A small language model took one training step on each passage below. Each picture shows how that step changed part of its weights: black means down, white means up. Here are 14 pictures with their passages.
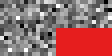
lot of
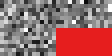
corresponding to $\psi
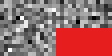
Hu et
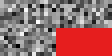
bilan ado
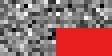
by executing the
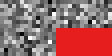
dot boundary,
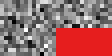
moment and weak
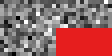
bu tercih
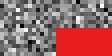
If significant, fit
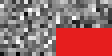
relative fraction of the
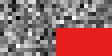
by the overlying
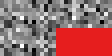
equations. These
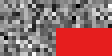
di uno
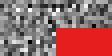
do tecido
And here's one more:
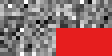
additional contributions which
